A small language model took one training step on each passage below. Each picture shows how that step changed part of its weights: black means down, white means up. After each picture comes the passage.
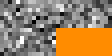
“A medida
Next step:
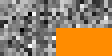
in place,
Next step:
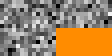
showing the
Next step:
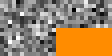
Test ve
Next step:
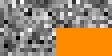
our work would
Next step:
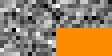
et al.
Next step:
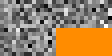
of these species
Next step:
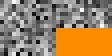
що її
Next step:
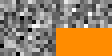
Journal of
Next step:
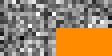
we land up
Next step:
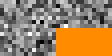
the head and
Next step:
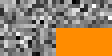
the approximate
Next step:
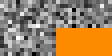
Table III
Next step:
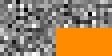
paragraph of
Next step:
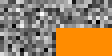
the hormonal
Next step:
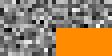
the loading
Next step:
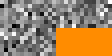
youth are
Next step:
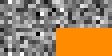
conducted to
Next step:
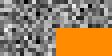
and models
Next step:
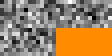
percentage F
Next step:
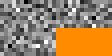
with moderate
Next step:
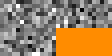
D, Deep
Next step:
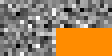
na agenda
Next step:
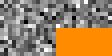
es cada
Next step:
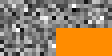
been reported in
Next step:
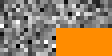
dan mencari
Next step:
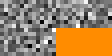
to organize and
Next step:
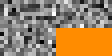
with some being
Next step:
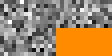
the molar
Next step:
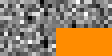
di luar
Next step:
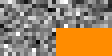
between work and
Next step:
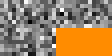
de que las
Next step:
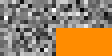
of leisure
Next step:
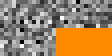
The manure was
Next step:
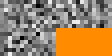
is determined
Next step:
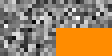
this section,
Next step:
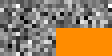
However, text
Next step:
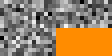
and 15 bar
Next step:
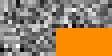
La structure
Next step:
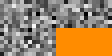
work can be
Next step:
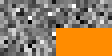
However, organic
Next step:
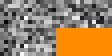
teachers for the
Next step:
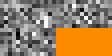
these 13 were
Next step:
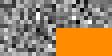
dass heute
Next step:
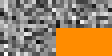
a control. The
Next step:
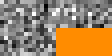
en plus
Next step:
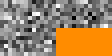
da prática
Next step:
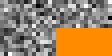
is needed to
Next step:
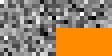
sur les
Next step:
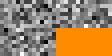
of public education
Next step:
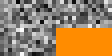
of their much
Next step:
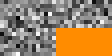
insight. The
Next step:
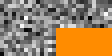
teachers. The
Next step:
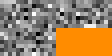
Conference on
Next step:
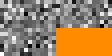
moduli of
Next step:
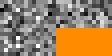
each formula
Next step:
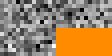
of elaboration
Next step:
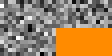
of methodological
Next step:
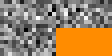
and compared it
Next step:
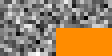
Further the
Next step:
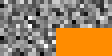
impacts of
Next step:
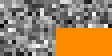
evaluate how
